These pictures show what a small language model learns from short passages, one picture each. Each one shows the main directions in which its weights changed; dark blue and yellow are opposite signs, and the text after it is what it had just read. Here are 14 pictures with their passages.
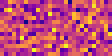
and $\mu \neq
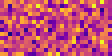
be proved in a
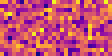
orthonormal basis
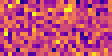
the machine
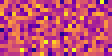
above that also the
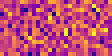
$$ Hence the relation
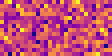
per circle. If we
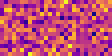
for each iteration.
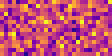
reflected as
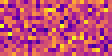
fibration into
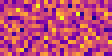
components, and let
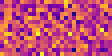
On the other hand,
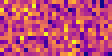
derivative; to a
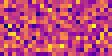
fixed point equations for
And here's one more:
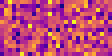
where we have used the
